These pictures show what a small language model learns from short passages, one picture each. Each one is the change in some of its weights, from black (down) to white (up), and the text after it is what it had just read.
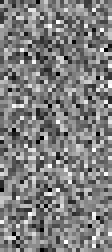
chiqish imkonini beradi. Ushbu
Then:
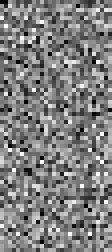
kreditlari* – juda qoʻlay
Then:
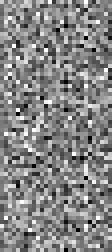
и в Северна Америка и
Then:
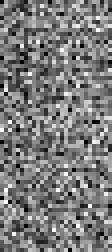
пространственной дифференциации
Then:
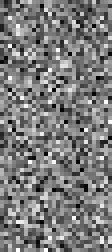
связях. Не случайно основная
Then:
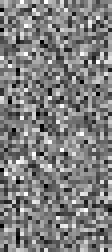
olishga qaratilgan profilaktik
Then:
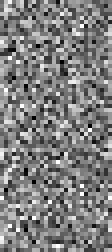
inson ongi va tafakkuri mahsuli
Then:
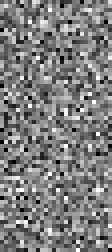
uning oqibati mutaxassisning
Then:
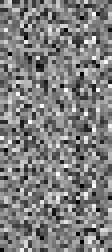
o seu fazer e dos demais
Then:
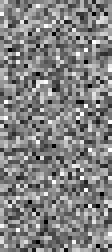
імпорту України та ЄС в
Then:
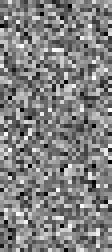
deckten. Abb. 2:
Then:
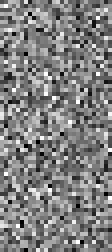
ante la COVID-19. Anales
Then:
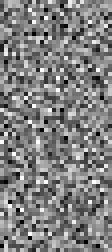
at pagtingin sa buhay ng
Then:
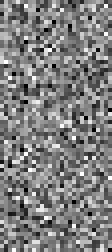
la global. Somos el continente que
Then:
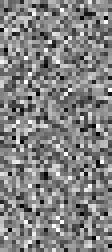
DAN BAHAN 1. Alat -
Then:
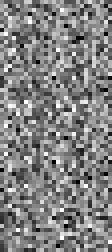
О., & Пісарук, В.
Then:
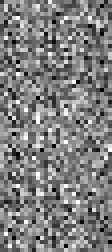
ташқи таъсирга асосланмаган
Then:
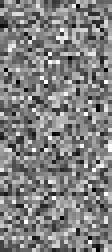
(vgl. Andrade &
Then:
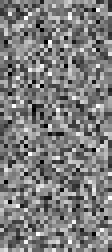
anemia e outras anormalidades no
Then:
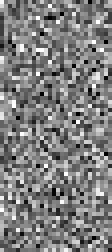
mavhum fikrlashdan konkret
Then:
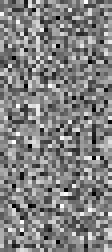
prática do acolhimento, ressaltando
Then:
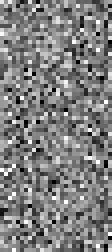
Державного інституту соціології
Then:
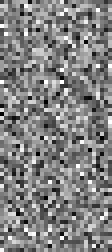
Рослини *V. bracteata*
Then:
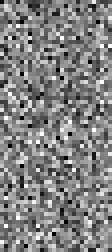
MG, destaca-se que a
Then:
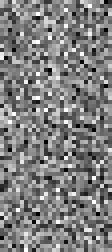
of leaf size and shape
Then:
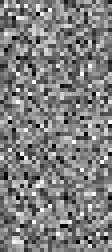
взгляд, нейтральные
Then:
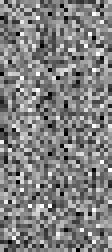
muhandislik-iqtisodiyot instituti katta
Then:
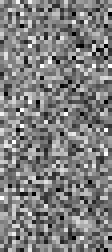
наукові розробки Ю.П.
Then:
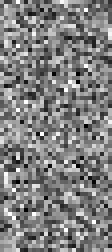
– w teorii i praktyce'
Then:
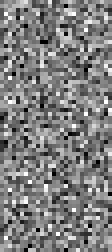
БУТАЕВ Аннотация:
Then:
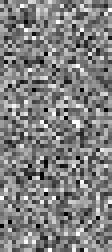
kunga qadar islom dinini
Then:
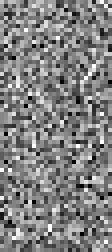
6,692 cases of SARS were
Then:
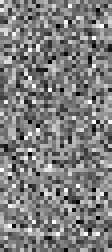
de 1 000 publications pertinentes ont été
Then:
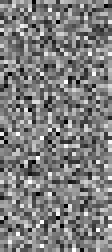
o'rtasida lisoniy jihatidan
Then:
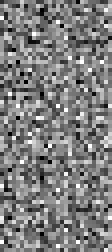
Ushbu maqolada tasviriy
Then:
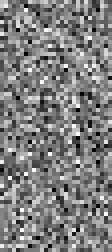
validación de material educativo con lineamientos
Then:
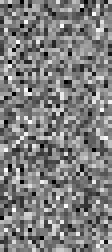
%, шаҳарда эса 26,8
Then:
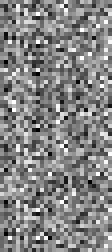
i pracowała w szkołach
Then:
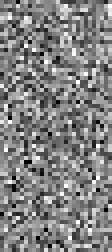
manba bo'lib xizmat qiladi. Ular
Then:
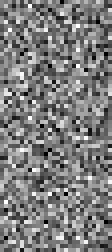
ошириш тамойиллари ва
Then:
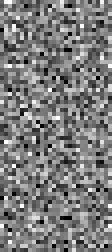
ishlatilishi mumkin. - Sut
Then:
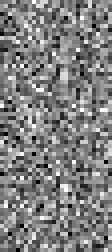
das dificuldades enfrentadas pela
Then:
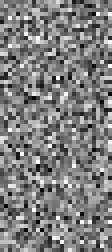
amalga kiritilishi belgilangan.
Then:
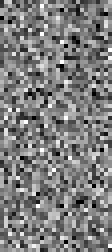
salvaguardando a ordem pública
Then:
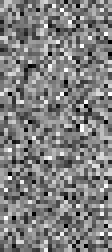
дизайна экспериментальной
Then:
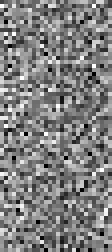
jarayon va hodisalarni tasavvur
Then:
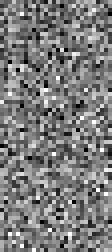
publicum* permite a Administração
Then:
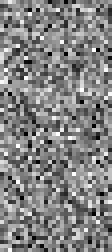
in emergency room. *Case
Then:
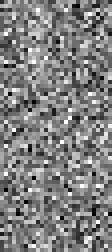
sectores vulnerables de la provincia
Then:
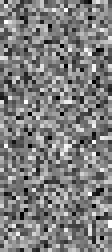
bacterial infections. Bacteria
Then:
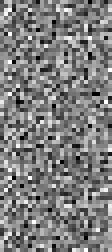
щита длинного (А) и
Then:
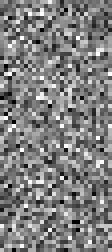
Internet resurslarınan paydalana
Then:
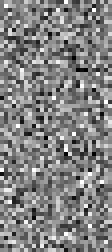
provas resultantes da análise das
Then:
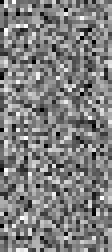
partisipatif, dan berorientasi pada
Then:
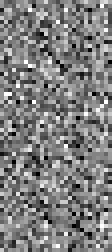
работу подключаемого к ПК
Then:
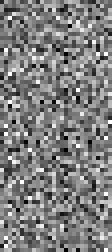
be more effective when targeting
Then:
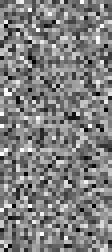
та MTR, що кодують
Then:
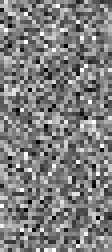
d'intermédiation. Si
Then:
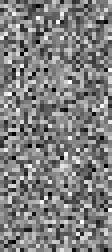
играет важную роль в
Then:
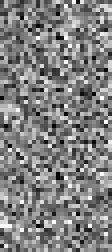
yo'nalishdagi bemorlar orasida
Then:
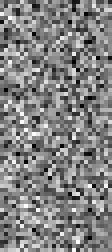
werkeenheden of wil men op een
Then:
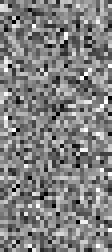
организации галерейного дела
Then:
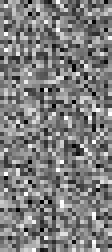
biznes uchun muhim ahamiyatga ega.
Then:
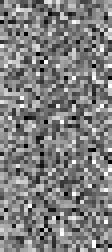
ahamiyatga ega. Bu ishlarni amalga oshirishdan
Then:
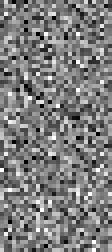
de los análisis arqueológicos en cuanto a
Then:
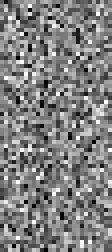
Математика занимает особое
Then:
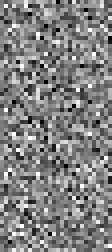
дещо бракує, що й
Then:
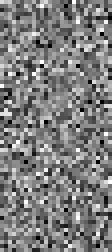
ривожлантириш мақсадлари
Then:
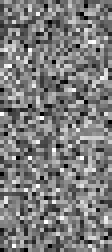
и культурно специфичные особенности
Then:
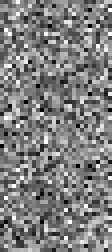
идет о определяющей
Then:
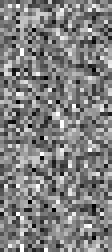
etish, barcha xorijiy davlatlar va
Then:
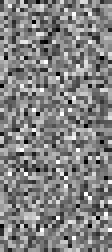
рослинність Полтавської
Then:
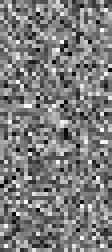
в том, чтобы учащиеся
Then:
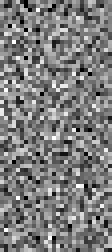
дослідження було з'ясовано
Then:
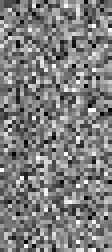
مخرج». 26 والمؤكد
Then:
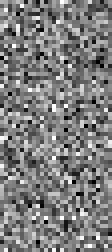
de Dungu L'analyse des
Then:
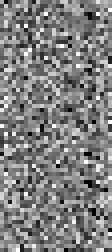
perekonomian yang ada di desa yang terus
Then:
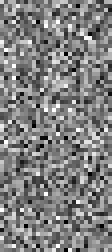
не зв'язані ніякими
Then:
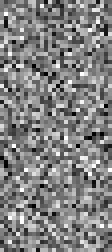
Toshkent davlat iqtisodiyot universiteti kafedra
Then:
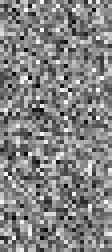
esib, o‘simliklarning
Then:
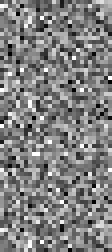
idioma. Ao se atribuir o
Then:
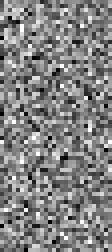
Waktu pengerjaan produksi yang
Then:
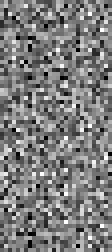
суттєво підвищити ефективність
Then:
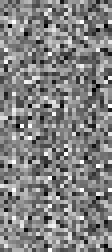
pelamar-pelamar yang
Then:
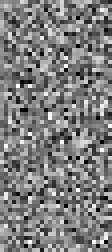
К.М. Грибы -
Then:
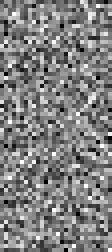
Statistics: The data were analyzed
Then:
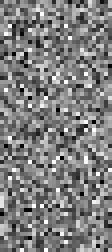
afectación dérmica.
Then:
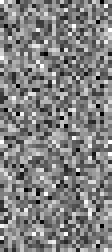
NOS PCNS Desde a metade da
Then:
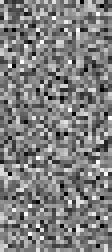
Article 19 of the 1936 Montreux
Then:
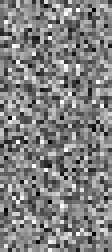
perusahaan, maka dimensi
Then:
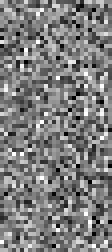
комплексі, ці заходи можуть
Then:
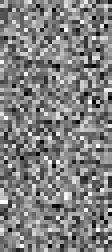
drenagem e contraste cromático ao
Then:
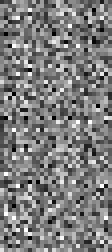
Петровић, Н.
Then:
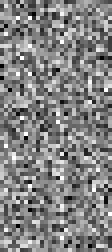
Sokhan, I. V. *Pishcha
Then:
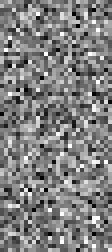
experiência de ensino-aprendizagem de
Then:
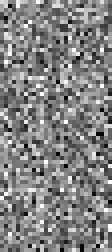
istaklarini bir jahon orzulari
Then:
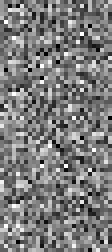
Узбекистон Республикаси ЖПР"
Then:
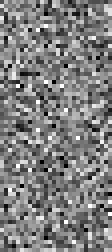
și/sau asupra altor
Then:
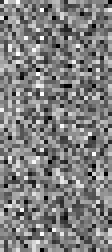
including war, as a motivational tool for
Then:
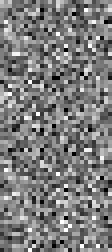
that the relationship of high
